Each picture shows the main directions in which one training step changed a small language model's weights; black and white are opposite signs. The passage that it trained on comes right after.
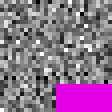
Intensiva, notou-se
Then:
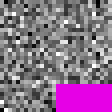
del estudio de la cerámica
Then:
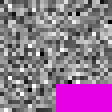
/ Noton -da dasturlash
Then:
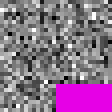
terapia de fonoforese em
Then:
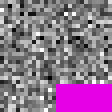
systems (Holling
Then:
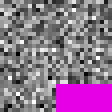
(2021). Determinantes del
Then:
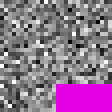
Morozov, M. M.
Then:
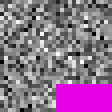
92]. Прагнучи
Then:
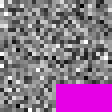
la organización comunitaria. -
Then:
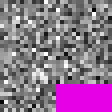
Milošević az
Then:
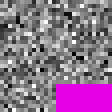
deductivamente, también hace
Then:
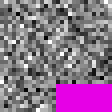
fenômeno como uma
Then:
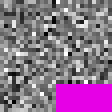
oʻylamay faqatgina
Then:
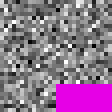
a new level in order to
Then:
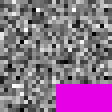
SOCIETY IN THE
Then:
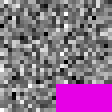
de Ciências do Tocantins
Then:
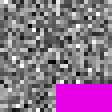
Лисовський, – як
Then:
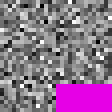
разработке проектов
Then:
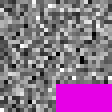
Masshtab sonli,
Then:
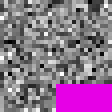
barglari yaxshi
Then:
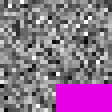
phản ánh
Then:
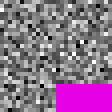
araştırma hastanesi
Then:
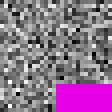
маълумоти. ⁹
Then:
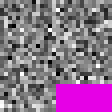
bilan uzviy bogʻlagan
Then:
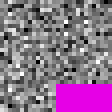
how and where creativity
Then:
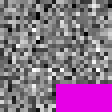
compromiso autónomo del
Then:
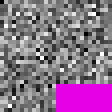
mewujudkan rasa
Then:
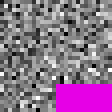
Узбекистан» закреплены
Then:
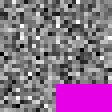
Зеленський В. з
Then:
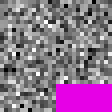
garantia jurisdicional.
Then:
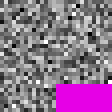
la variedad de cebolla,
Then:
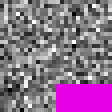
hodisalar bilan madaniy
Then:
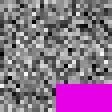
ini berupa bunyi,
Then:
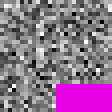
mahallalarida mafkuraviy
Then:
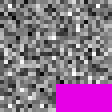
emotsional rivojiga xizmat qiladi.
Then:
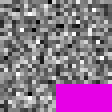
суждения. Примерно также
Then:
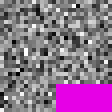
miqdoriy va sifat
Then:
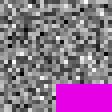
in unsere Stuben.
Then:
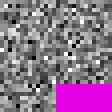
educativos; bajo esta
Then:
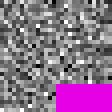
потерь мощности в
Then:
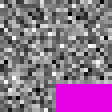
drain, collector,
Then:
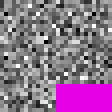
teatro sociale e cinema
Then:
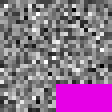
student mee zoekt.
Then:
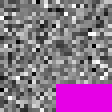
pul birligi - yevro.
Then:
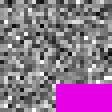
в военный разгром
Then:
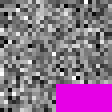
cultivo;* y 5.
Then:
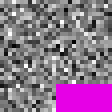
is afgesloten en de
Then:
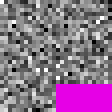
has seen significant growth,
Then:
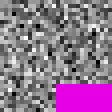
Os resultados encontrados para
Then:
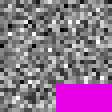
у листках. Уміст
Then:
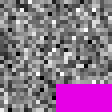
va aholi turmush darajasini
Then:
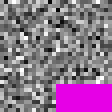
VA ISTE‘MOL
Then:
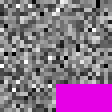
jadwal operasional yang
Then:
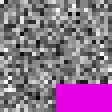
sediaan fermentasi
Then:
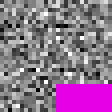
progresive, fortuite
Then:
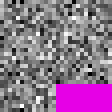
Это свидетельствует о
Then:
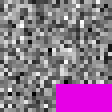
beradi. Ushbu turdagi
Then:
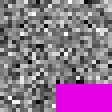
et fortement dépendante des
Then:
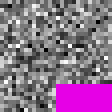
faire face aux défis
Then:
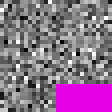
berikutnya? Ataukah
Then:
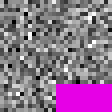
Sabe-se que a produção
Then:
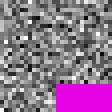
cidade de Porto Nacional –
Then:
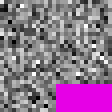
informations etc. Le masque de
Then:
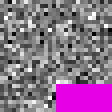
землетрясение 1887
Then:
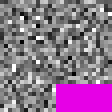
по два игрока с
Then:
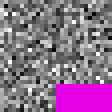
«Knotenschule» im
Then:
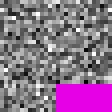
нескольких стран после
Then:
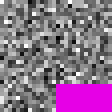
o‘tgan. Shuningdek,
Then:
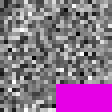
precisam ter o mesmo
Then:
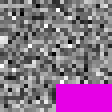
culturelle nationale et
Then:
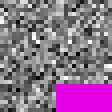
sin. vert. et sup.
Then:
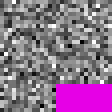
de fecha 2 de junio
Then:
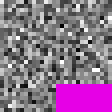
planta medicinal para una
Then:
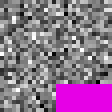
o bună sursă în
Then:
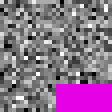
стихийных бедствиях
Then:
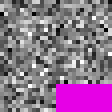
notavelmente, o público mais
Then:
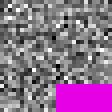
из которых нашла свое
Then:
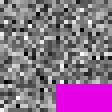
planeta. Amou-o
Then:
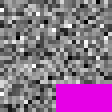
„Ca teritoriu de
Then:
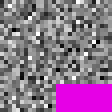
О.В. Сняченко,
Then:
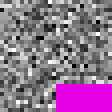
boshlang'ich sinflarda yangi
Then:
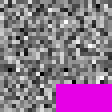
han sido planteadas, en
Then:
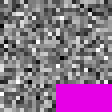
dan wanneer hun werd
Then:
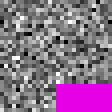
ALMEIDA, J.
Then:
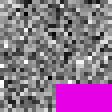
“giro” ha significado la
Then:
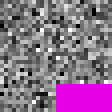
ті помилки та
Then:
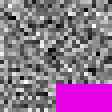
стали пользоваться особой
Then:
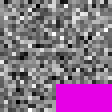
жиноятчиликка қарши
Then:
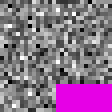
видовете проби за
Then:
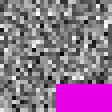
data*. - Scupola,
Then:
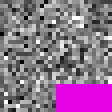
birlik sifatida izohlanadi.
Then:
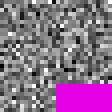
de viață și în
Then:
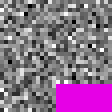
de estudo. Mas há estudos
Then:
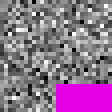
a. Predictors:
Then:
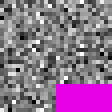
sejam usados para as obras
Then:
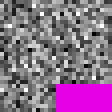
islohotlar bo’yicha
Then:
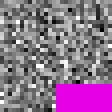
guruhida nutq o'stirish
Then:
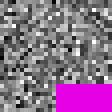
BY SOILS OF
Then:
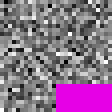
Associate Professor Jalilova
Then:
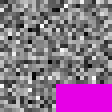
significó la transformación del estado
